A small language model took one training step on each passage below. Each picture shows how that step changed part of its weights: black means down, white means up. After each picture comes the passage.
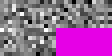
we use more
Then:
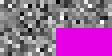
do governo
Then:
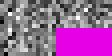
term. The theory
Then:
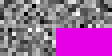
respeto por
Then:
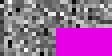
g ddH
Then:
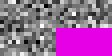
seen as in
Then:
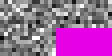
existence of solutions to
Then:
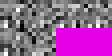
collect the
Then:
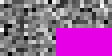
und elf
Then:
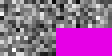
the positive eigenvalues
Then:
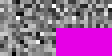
& \qquad
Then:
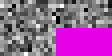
a limiting case
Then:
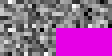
or by the
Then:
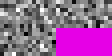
coefficients with the basis
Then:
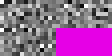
quanto para
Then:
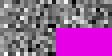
a non-empty
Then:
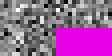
expression of the
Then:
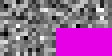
differences with at
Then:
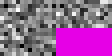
de mediul
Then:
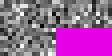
power series. The
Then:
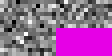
study. }
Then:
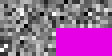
the area of
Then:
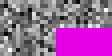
the total energy and
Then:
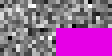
The behavior
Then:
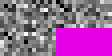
sphere. If
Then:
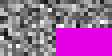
where the coefficient
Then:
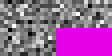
section, just
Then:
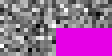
is reduced to
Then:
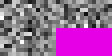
social. A
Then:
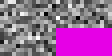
va inkor
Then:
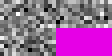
de portes à
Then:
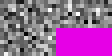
use only the values
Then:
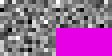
representing element
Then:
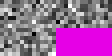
notes on the
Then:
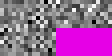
Proteger a
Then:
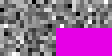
of doubling
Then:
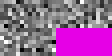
orders in
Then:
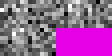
Bij de
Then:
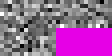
in the name
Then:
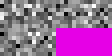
fan sifatida
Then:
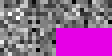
presentation, we
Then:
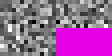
secretion and
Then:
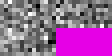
3 shaxs
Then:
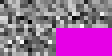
com média
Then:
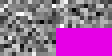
find \[
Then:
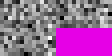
that there is some
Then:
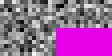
the changing
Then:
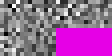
como parte del
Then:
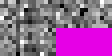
un medio
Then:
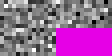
Since this step is
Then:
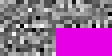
us in this general
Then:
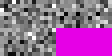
both the singular
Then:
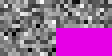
proof, to
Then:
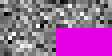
и тем
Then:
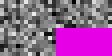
From here we
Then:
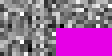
a cada
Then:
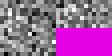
be given by
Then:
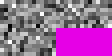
easy to see that
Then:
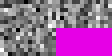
these sufficiently small
